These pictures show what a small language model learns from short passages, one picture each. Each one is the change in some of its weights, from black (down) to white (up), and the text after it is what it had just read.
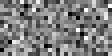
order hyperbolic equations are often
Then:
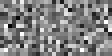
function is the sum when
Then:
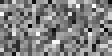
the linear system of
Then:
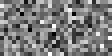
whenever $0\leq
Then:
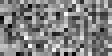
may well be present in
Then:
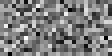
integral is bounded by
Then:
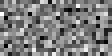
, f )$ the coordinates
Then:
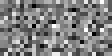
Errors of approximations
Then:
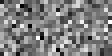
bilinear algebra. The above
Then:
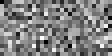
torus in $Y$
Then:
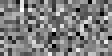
a matrix $B$
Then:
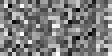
\ds \tilde
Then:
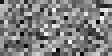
Using the quantum Jacobi
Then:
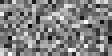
the note. First,
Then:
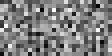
The local problem in\
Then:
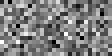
performing a base extension
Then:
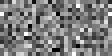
the geometry and boundary conditions
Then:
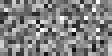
to find simplicity in the
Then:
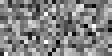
University of Bologna
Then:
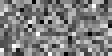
a uniform constant which can
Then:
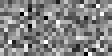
optimization method with adaptive momentum
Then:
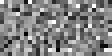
system of equations for the
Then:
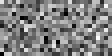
it possesses a
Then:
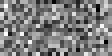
\bpr Let
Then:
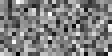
J}_1 \nabla
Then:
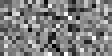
only if $A
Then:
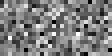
a Bruck loop
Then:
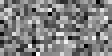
finance. For
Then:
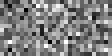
is well-defined and
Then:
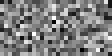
On similar lines, our
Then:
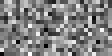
intrinsic metric of
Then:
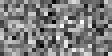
mentioned algorithm is also
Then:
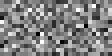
random variable exceeds its
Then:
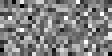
polygone analytique
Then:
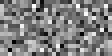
particular, the density has
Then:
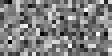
demand in the day
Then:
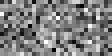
the first iteration, while
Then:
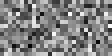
of Deng and
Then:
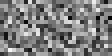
from mean square results on
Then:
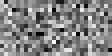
edge is added between those
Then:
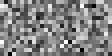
is the map}
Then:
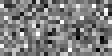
class yields a useful upper
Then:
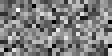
rate limitation characterization
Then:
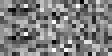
for almost every $r
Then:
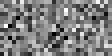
function $s_{{\bf
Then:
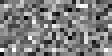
, our result is better
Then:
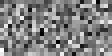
Shyue shock
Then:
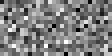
a (relative
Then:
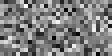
satisfying $E\subseteq
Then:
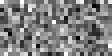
and [K] that
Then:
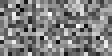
right hand side of
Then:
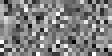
be a complete compatible
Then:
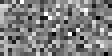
genus $2$. If
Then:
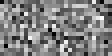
Combining the second assertion
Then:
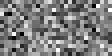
i\leq n$
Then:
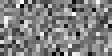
usa la integral de
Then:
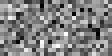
few reflections.
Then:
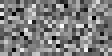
and either $W$
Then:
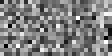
$\rho$, we obtain
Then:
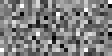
results, demonstrating the
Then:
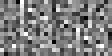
stochastic matrix satisfying the
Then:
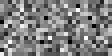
equations are from Eq.
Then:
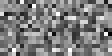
all the complex analytic sets
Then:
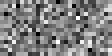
dimer configurations with both
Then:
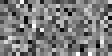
point $y\in
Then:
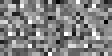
real diagonal entries,
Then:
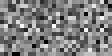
result of the following
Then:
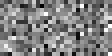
work is done during his
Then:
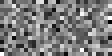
Gr\"obner basis
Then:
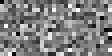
Weyl group element with
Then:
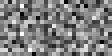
problems, it would be
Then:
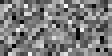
It will also play a
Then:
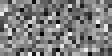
a basis. Moreover,
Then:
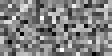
can be placed on
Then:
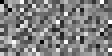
disjoint measurable subsets of
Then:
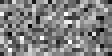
the Sobolev space of manifold
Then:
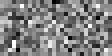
line bundle, which is
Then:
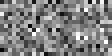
the particular station $\,
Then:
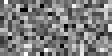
can now use the notation
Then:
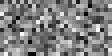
$(\partial M,
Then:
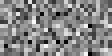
of the linearized equation
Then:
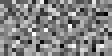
one of the last two
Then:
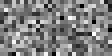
to the number of branching
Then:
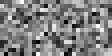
converges pointwise to a function
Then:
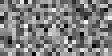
because it is a characteristic
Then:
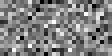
Carlson's work
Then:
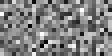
the line through the origin
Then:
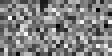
not apply Theorem~2
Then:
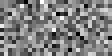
ratio $r$ for
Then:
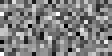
the formula $\phi$
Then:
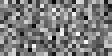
\mu\ $ weakly
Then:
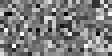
i \le n$
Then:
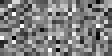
largest determinantal formula is
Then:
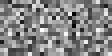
other hand, when considering
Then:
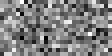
depends on a particular optimality
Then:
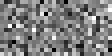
ouverts du
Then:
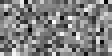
as the examples in
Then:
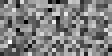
closed 3-manifold
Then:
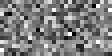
i\leq p$.
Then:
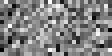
is invariant for each automorphism
